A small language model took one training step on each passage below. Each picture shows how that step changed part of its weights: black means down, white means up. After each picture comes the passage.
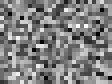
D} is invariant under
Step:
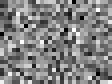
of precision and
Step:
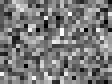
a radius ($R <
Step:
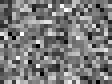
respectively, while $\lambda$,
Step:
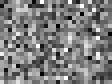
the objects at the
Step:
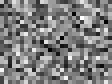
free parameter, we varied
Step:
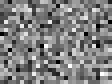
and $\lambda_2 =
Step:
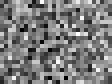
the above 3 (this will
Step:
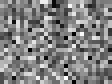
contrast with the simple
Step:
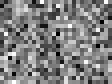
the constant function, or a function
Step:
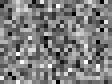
the configuration space
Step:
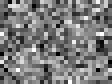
are positive model parameters. In
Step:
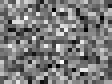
Since $ |k(\theta,
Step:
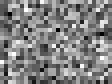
cells (that are not
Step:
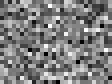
(Mid Day) &
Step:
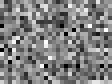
blowup, bounded
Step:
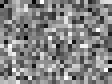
the integral over angles
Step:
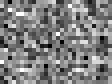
formulas. From
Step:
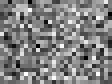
and A.~Shomer,
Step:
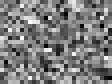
average fluctuations
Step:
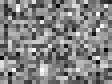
*and replacing the
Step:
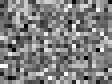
of simplicial and
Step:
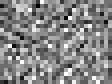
reveal to anyone
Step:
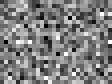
its diagonal. Note
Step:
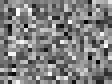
to regions out of the
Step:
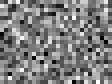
achieve the required
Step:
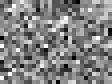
homotopy, there are
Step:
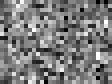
non-QE interactions
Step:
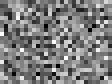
A., Bianchi,
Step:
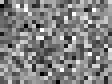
wave in relation to the
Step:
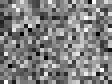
problem of finding a sequence of
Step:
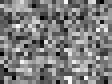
classes in Figure 1.
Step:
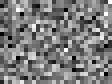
general positive outline in the
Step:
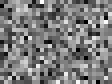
the SINR and the
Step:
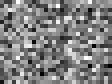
$\lambda(\sigma)$ of
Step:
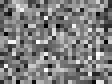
a phase-space trajectory
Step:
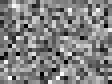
can pass to the limit
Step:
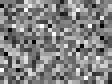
available, we
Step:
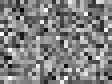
fits around the minimum
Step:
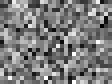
is a dualizing complex
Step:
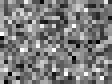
sample (which has undergone
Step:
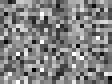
such anisotropy
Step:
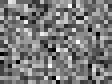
(the model with only the
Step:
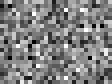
strip) and the
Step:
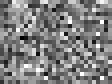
is that $\forbE
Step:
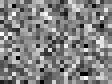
a conceptual setup
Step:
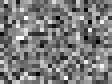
one excess electron play
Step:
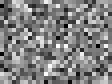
that it produces a normal
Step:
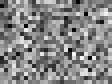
of congruences of
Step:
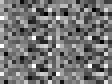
E F E R E N C
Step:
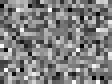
this spin accumulation
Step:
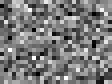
that the decrease in the
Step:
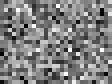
to ascertain. We have
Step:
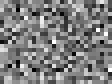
be weighted by the
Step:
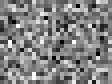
explicitly. However,
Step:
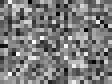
``variable complexity" and
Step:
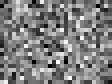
the form $x - y$
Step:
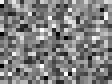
far in this approach, we
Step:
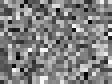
& \noindent\large{
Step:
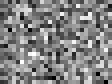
and binary-star model
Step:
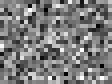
\] \end{proof}
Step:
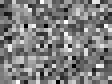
in the prior image
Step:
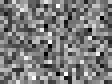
be a Banach space and
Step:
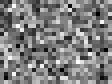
image. Left to
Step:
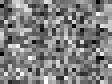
that **Theorem 1**
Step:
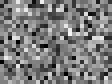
the theorem can be used until
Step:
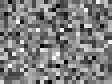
input sentence, we
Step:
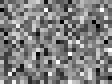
outer-loop level
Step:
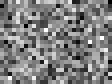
of them chose an
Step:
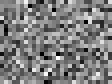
This is a consequence of
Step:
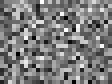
computer, but where it is
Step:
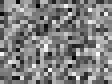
du caractère
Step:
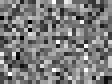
(the break up of
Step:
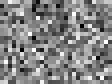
of a triaxial
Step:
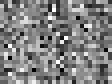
within filaments. We
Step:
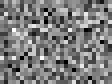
is fed by wind
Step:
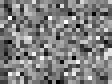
blob, and per
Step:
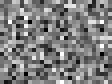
have added a segment
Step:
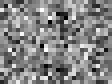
mirror for space
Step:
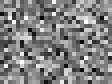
and average distance between
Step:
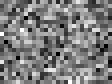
field line. In the frame
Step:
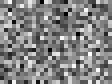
trend towards
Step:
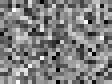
the results on the world
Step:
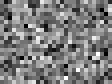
for a sphere in the
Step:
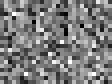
in the canopy flow
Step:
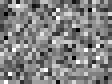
are reproduced for $q
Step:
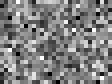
of the ground state of the
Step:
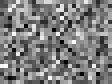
of simplified models.
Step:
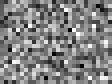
ideal of $R$ is
